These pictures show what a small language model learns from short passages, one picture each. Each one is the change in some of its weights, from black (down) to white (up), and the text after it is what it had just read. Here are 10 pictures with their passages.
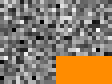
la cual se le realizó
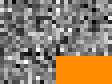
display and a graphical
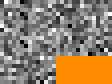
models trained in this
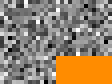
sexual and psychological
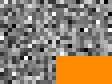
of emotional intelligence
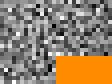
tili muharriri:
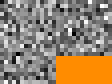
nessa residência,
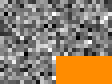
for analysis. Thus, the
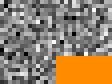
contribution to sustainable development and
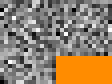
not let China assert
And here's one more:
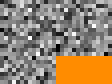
this purpose, the proposed system
